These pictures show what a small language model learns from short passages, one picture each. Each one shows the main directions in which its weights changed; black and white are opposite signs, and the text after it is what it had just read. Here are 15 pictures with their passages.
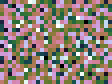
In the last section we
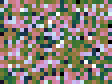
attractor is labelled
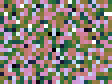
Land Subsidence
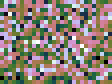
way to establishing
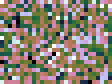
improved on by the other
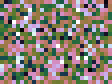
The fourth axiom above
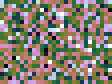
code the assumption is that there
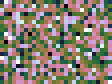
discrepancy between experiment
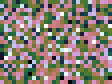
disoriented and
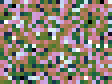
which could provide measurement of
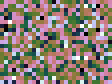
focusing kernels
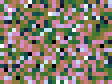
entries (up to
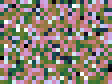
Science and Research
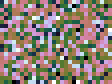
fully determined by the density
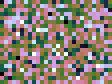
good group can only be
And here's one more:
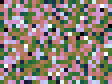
out the stability of limit
